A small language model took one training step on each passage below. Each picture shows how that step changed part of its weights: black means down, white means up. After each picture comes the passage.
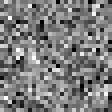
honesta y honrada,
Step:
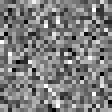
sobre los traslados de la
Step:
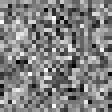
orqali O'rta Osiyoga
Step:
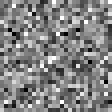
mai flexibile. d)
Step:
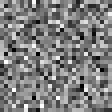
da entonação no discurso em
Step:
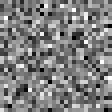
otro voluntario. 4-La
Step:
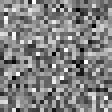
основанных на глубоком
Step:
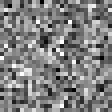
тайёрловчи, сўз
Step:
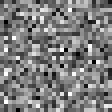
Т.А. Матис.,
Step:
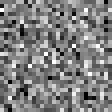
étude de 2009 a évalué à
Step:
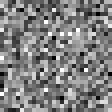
the role of Methodists in
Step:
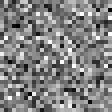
The main directions, goals and
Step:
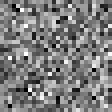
imkoniyatlarini hisobga olgan
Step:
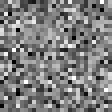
Resumen. Este artículo
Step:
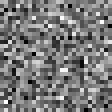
texnologiyasi. Pedagogik mahorat
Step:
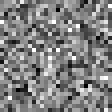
cancionizado. La bamba es
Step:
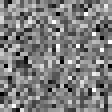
su visión de una falencia en
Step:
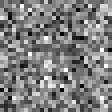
issiq oylari hisoblanib
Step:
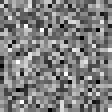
por Soraya Nórr,
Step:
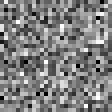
Tienden a extenderse a
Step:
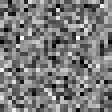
pulau-pulau di
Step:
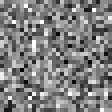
Adminstratsiyasi huzuridagi
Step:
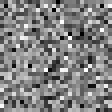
OO O, suivi de
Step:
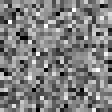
obrazlarni tasvirlashda turli
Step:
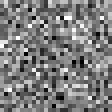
path to the success of dental
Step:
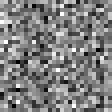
общими тенденциями
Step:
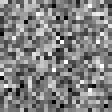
4. O.Apraksina
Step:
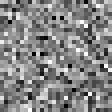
Lemańskiego nie są
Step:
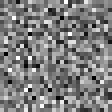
milliy iqtisodiyot darajasida moliyaviy
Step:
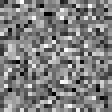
энг самарали ва
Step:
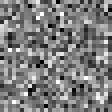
masih bersifat satu
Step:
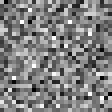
become essential in various
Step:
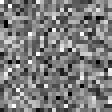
Комплексное освоение
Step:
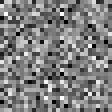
Tatsi C, Stratakis
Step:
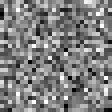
traslado innecesario
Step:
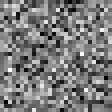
Грушевський зазначає,
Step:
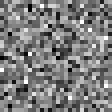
lovely daughter Sita.
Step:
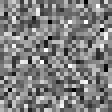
лікування односторонньої
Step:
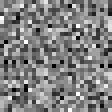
uchun amaliy ahamiyatga ega deb
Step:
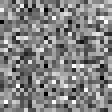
naszych kościołach,
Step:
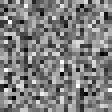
asos bo‘ldi. Tajribaviy
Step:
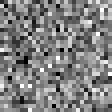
el desarrollo y comportamiento del
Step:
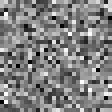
gastrocolicum*, представляет
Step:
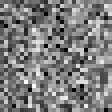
biomasa comestible de
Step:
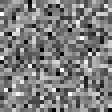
abbandonato, 4) Parco
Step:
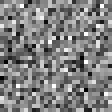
shakllantirish bloki (Xulosa
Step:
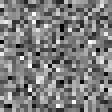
ekstragent sifatida foydalanish mumkin.
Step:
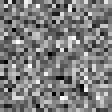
turizm va sayyohlik asri
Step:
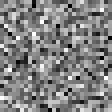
balanced environment.
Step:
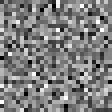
renewable energy sources in
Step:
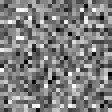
dan pluralisme kepada siswa.
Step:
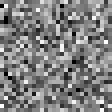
cual soy ahora, no las
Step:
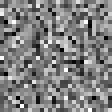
целей на все уровни управления.
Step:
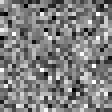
de violencias contra el personal
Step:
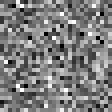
yorni ham mashuqani ham
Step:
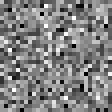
stupidity: Evaluating
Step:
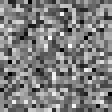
bo‘lishi kerakligi
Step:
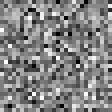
Chunki til birliklarining
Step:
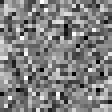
2016*. American Statistical
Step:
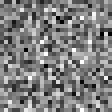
aangesloten bij de
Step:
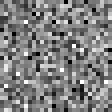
efektifitasnya. Adapun
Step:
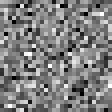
principais constituintes do Trub são as
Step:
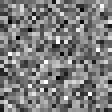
Club Deportivo Hípico
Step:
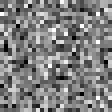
bo'lib yashasalar,
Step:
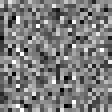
SIGBOLSAS NA
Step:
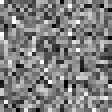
Pengujian : - Sensor
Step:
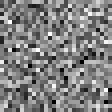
3, el agrupamiento resultante del
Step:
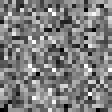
Karatepe, R., &
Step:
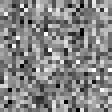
va ko‘nikmalarni, balki
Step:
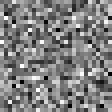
páginas web personales)
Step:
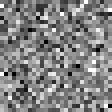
benefícios econômicos
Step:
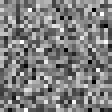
Fikrlashda va mulohaza
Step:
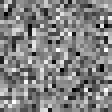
realizzato nella chiesa
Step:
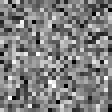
tempo (Figura 26), permitindo que
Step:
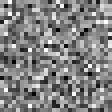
Chunki shaxsni ushlar
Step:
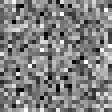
indicam que, à medida que os
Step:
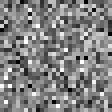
вв. [Семенов,
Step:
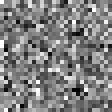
людях и событиях
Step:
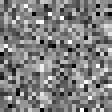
Rudy Wurlitzer).
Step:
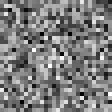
bo'lsak, uning
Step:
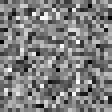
data (*Data Display*)
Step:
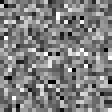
crescimento ou com uma mentalidade
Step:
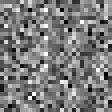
Rivojlangan davlatlar
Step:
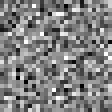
из актуальных задач.
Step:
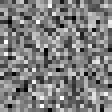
seperti sentuhan,
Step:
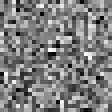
existencia permite que grupos sociales
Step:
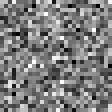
обеспечивала более
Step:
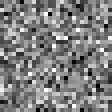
la Evaluación del desempeño I
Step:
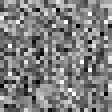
yazısında örneğin
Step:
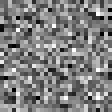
Giren Dergilerdeki
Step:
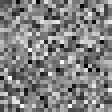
un graphe pondéré,
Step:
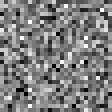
peut donc s'agir des
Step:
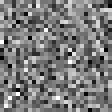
проходження імпульсів
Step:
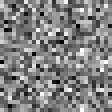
fier des compétences de ses
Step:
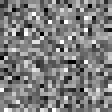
сорап атыр,
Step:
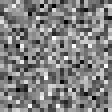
qusish holati ham bo‘lishi
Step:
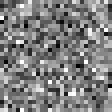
ma'naviyat –yengilmas
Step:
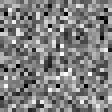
diantaranya memiliki kadar
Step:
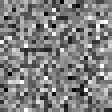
relativamente simples e de alta
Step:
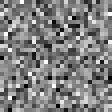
não recepcionada pelo antigo
